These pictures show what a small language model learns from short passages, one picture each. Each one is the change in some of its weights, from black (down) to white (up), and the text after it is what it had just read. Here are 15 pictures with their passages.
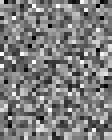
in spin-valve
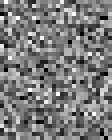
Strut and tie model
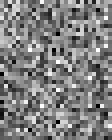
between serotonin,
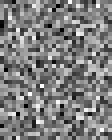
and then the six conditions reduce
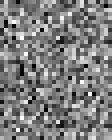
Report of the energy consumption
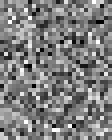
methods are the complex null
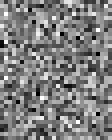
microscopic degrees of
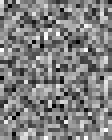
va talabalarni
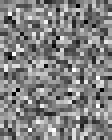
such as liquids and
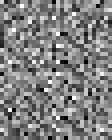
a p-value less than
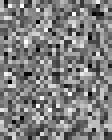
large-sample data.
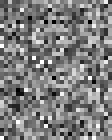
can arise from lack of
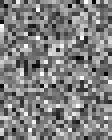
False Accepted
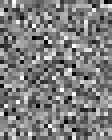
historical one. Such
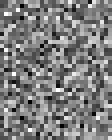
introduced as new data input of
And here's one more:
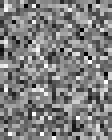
chemical profiles obtained from
